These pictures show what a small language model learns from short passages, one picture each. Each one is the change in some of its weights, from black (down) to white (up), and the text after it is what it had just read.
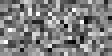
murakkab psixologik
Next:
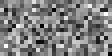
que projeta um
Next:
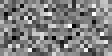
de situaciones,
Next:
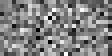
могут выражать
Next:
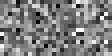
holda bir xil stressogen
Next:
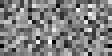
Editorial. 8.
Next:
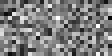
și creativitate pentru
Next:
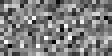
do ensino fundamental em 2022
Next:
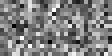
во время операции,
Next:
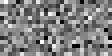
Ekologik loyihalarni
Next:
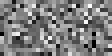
para problemas como o
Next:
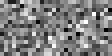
та інші.
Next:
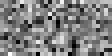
muhim mezon sifatida namoyon
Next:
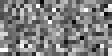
Economy Development //
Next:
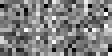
ta'minlanishi mumkin
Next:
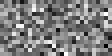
responsável dos recursos em
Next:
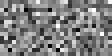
fordelt på
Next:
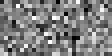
exportar el
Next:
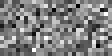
que mana agua.
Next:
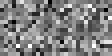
à ciência: das
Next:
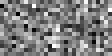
В творчестве
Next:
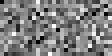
of Research in Social Sciences
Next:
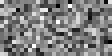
lepas atau hampir
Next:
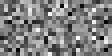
axloqiy mezonlar
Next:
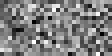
study is to investigate
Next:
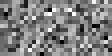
posicionado em relação
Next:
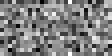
of material engineering
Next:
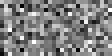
kepada kami.
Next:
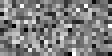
Rio Grande Do
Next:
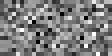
a dependência
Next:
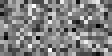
É a sua história
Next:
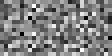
nacional, argumentando
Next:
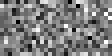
uchun ham komillik
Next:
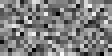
só para o direito
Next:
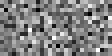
детей раннего
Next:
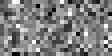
base do crânio
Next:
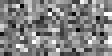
chiqilgan bo'lib
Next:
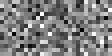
OF PDE-5
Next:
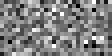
його використання. На
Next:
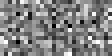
юқори ва
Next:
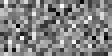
Municipais do
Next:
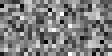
qolgan fikri
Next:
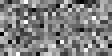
I групи та 21
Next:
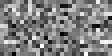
estudo ainda fala que
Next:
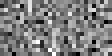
ular o'rtasida
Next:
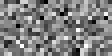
can understand
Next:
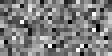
introducción de
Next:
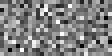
Dr. Fuat
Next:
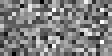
системы на инновационную
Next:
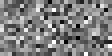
Dass eine Arbeit ein
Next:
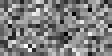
a tot ceea ce
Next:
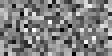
кроків із
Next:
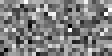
birimizga sir
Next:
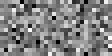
pagtuturo ay
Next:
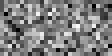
prevenção, diagnóstico
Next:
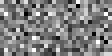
hol sanaladi.
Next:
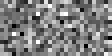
pelaku usaha,
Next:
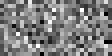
разреза на
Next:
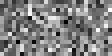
sciences sociales 4 15
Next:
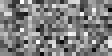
travesía en
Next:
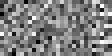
A ocupação de
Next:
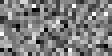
“habilitar os
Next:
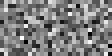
kepastian hukum
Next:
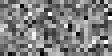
narrativa, um
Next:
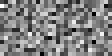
fanlari nomzodi
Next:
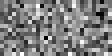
la espuma del
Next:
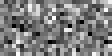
و کیفیت
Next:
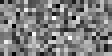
professor Kalonov
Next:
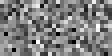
la ayuda de la
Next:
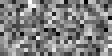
у світ і
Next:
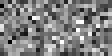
10 грудня
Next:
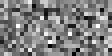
adlı çalışmasında
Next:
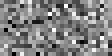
rivojlanishiga xizmat qiladi.
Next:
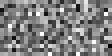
xalqning madaniy hayoti,
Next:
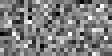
B, pasangan
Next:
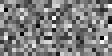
sorgere del
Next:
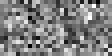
University, to realize
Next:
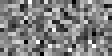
ambiente urbano.
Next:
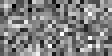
Das, T.
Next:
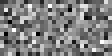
care exercită
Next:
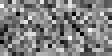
Authors have no
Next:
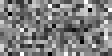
метою вироблення
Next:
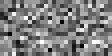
a lo que lo
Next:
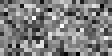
ou publique,
